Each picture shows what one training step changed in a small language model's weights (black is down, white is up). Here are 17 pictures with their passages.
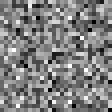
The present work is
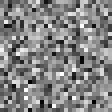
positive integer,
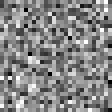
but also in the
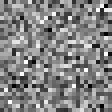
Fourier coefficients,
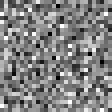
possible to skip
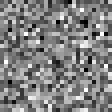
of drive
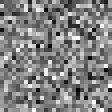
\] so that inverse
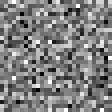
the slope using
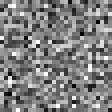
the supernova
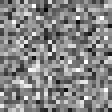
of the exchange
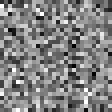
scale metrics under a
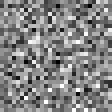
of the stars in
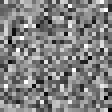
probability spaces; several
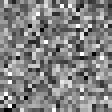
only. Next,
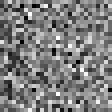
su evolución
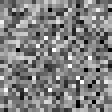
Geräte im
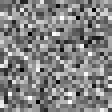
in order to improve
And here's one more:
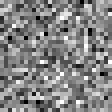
$g$ satisfying
